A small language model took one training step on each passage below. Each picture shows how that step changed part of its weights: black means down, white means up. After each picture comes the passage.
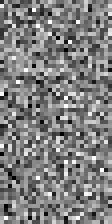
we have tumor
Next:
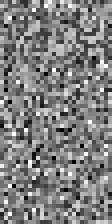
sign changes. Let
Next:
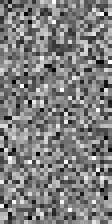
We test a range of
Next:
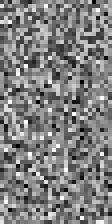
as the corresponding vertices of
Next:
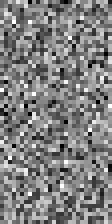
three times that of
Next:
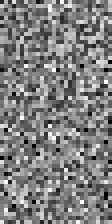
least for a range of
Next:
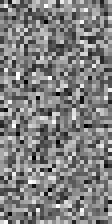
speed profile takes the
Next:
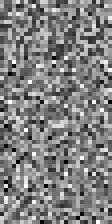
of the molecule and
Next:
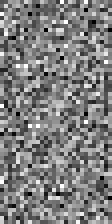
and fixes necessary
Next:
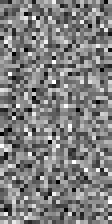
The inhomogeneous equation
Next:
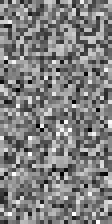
the transmission intensity signal
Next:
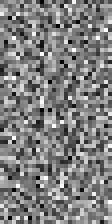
a black hole can occur
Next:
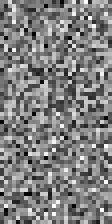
to the results reported in
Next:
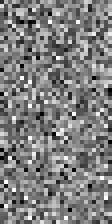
we can estimate the first
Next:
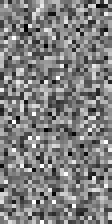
--- a brief encounter
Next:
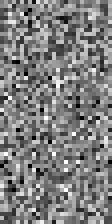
Let $G$ be
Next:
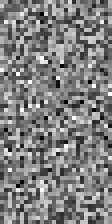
has an extension as a
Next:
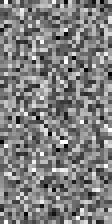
process of charge separation,
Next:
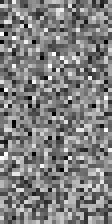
member is obtained by
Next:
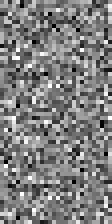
for galaxies with high
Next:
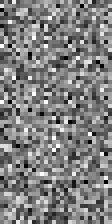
see that the parameters in
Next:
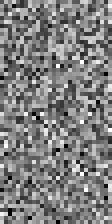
one specific set of parameter
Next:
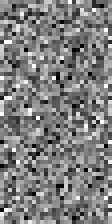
are evolved using a
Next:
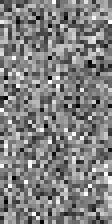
if $I$ is
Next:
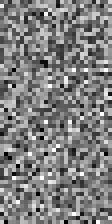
at the lattice site
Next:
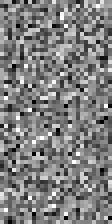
| Method | TP
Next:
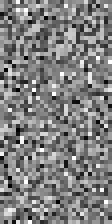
and their mean redshifts
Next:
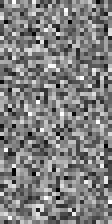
user's right hand is
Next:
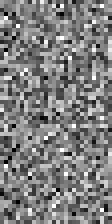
glue the two
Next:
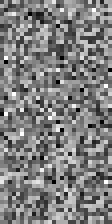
into a tableau
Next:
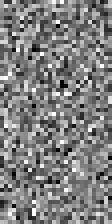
models under investigation and
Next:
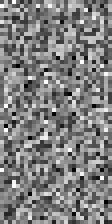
energies and system sizes,
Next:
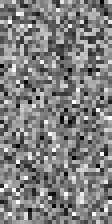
identify the entropy production in
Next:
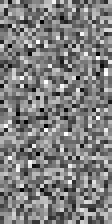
probability scaling laws, and
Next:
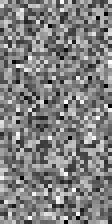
only one block, then
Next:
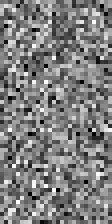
diamond. To
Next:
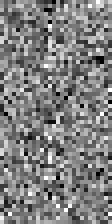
agissant sur
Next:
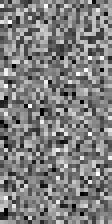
as the topology induced by
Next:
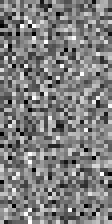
(\theta )\cos
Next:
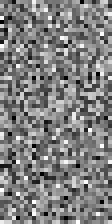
given in terms of the
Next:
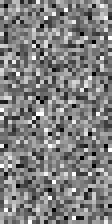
If $g \geq
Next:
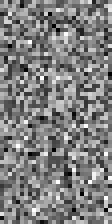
for the primal
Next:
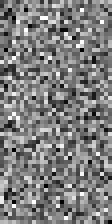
ask what other processes are
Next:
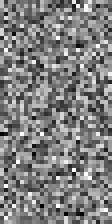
of general second order tensor
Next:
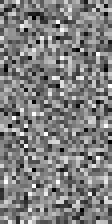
shape into another shape.
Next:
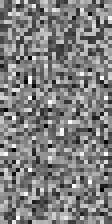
of array size on
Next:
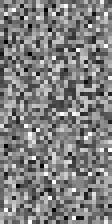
If $x\in
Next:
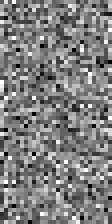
infinity compactification of
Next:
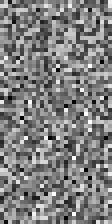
time series-based statistical
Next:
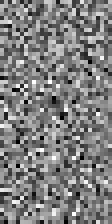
the thermal energy of the
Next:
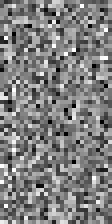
\] Compte
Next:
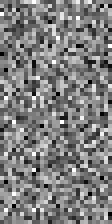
Of course holographic
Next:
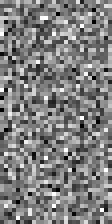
goes beyond the scope
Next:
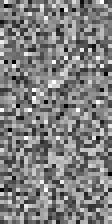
with inspection of
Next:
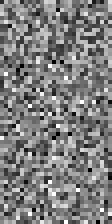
its utility for
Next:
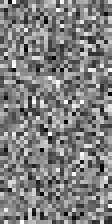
velocities has been chosen to
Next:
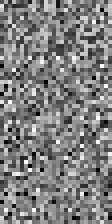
above the SMM.
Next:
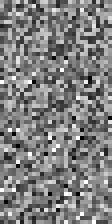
of the operator L generated
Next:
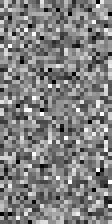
for three different random
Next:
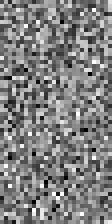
most expensive at
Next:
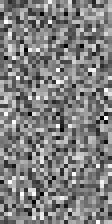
is another issue to be
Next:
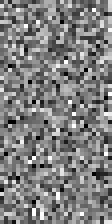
most hadronic atoms
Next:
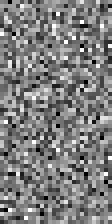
Alice prepares
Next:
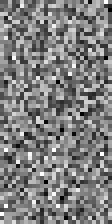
useful for finding the intrinsic
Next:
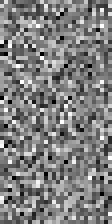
pumped input
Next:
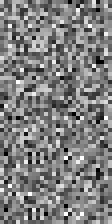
are not made yet.
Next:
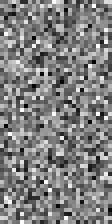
Rutgers University,
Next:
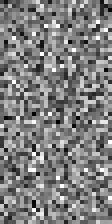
a similar result involving harmonic
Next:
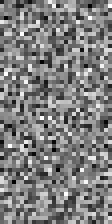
attached to the
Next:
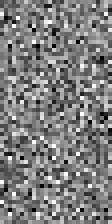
Hua Lee}
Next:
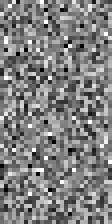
is in fact an isomorphism
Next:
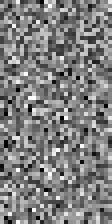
an important property: As
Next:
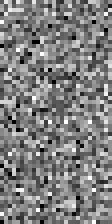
for any prime power
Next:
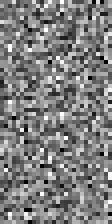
predominant vertical coupling
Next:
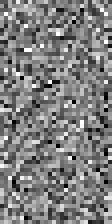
cell align={left},
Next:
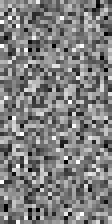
theory are presented. It
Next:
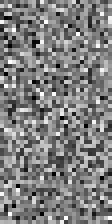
{\em symmetric} case
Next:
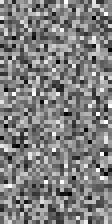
check that the uniform current
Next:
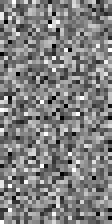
$TM$ is
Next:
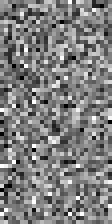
are shown in Table
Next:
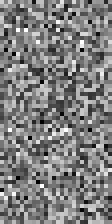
to determine which parameters have
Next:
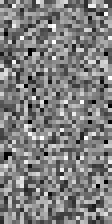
only if } (x
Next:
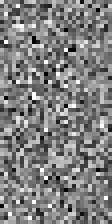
\ee Let us notice
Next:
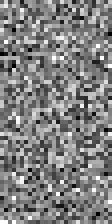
contrary to what
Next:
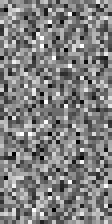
For all cases, we
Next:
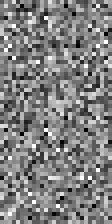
necessary and sufficient conditions for
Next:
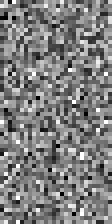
stage. The temperature was
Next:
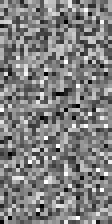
finite dimension and the
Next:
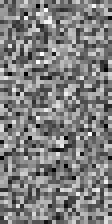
factor distributes around the
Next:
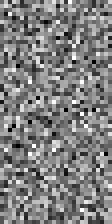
range of the integration over
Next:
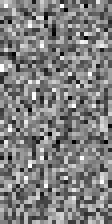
\ddots &
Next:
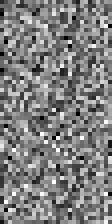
fault event a
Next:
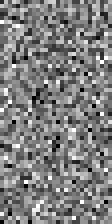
respectively. The detailed analysis
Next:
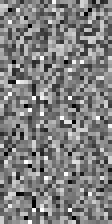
IRC expressions in
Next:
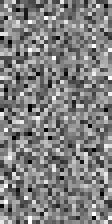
if and only if
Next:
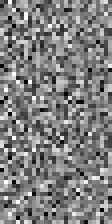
work done on the system
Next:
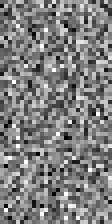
a known exact minimum for
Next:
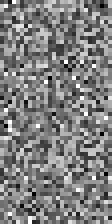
electrons, their pressure perturbation
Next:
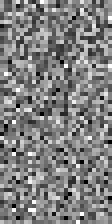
of the transmitted signal
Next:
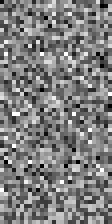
scalar sector contains no sources
